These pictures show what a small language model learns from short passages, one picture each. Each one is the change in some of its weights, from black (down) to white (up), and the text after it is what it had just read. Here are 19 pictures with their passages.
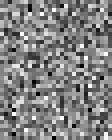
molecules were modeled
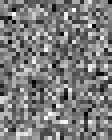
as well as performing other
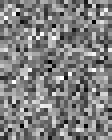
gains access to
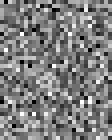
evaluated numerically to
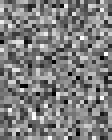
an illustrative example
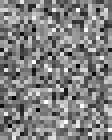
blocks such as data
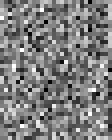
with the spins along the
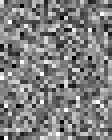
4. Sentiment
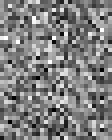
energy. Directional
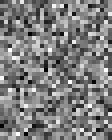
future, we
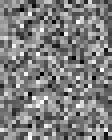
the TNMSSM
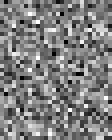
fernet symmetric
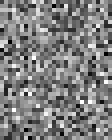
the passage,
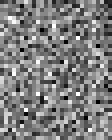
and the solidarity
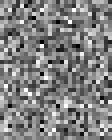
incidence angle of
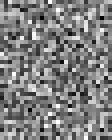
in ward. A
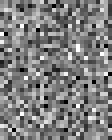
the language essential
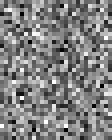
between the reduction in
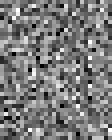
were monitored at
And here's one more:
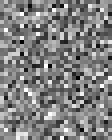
all other organizations of
